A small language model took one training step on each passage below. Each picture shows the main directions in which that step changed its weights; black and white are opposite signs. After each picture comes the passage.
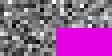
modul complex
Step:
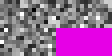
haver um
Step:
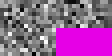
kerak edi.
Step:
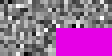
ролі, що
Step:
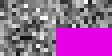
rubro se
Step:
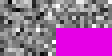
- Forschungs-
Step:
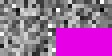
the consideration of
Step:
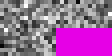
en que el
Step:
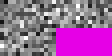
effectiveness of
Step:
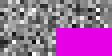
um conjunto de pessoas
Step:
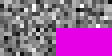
a proposal of
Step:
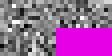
tarbiya berish
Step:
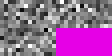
a criação da
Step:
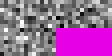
the Turkic
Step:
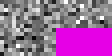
на сучасні
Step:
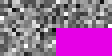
basta con dar
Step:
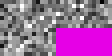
Хоча в
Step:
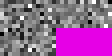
- Amara,
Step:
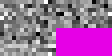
No entorno desta
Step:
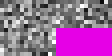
texnologiya", 2020
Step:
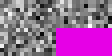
esta manera se puede
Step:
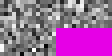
resultados escolares con
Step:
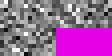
va parranda
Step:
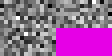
ocupación de
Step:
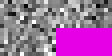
esta problemática,
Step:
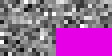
va unga
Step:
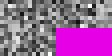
et al.
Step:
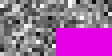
bazalari orqali uy
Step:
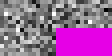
em progredir
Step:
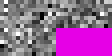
части обмотки
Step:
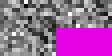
se poderia ter
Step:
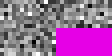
sendo a menos
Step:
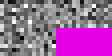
que muchas
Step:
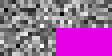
experimentais e de
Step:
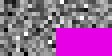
- Perustaa
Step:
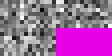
remoção total
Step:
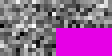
los caracteres
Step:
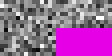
organización, son
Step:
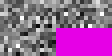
necesidad de
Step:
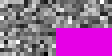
в ряды
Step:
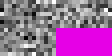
reference for
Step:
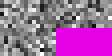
un espacio de
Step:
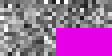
из возможных
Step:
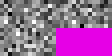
yang harmonis
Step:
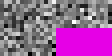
время принято
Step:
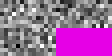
um monarca
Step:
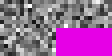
– кризис
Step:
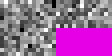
que garantice el
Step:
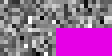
com professoras e
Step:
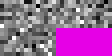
não transmissíveis
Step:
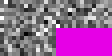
que interferem
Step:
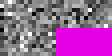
va Campus
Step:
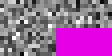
shunda arilar
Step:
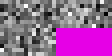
extintivo de
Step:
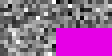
развивается. У
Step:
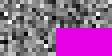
especially if they
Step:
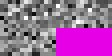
yuz berdi”
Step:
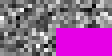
beragam dan
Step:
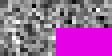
material tersebut.
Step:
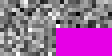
que uma gestão
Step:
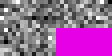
por el sentimiento
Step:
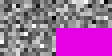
Bu o'yin
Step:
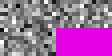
и вне
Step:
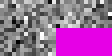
desigualdades entre
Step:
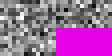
strijd met
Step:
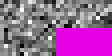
va Yerning
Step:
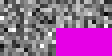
Para além da
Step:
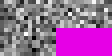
Este hecho nos
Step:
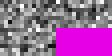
clásico y
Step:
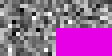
ilmiy yangilikka
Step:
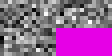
cette utilisation a
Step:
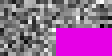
Classe du
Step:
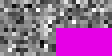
ne peut provenir
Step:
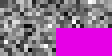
iqtisodiy tizimini
